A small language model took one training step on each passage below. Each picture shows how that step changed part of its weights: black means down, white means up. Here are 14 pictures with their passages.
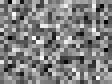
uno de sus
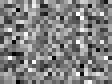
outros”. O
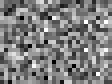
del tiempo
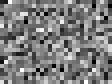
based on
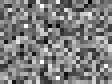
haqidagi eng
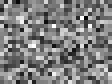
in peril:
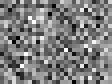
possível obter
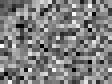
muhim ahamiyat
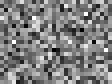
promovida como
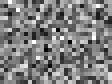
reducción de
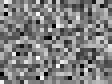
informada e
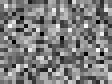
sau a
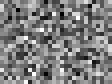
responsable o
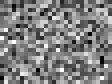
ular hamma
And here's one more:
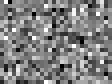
Paciente pela
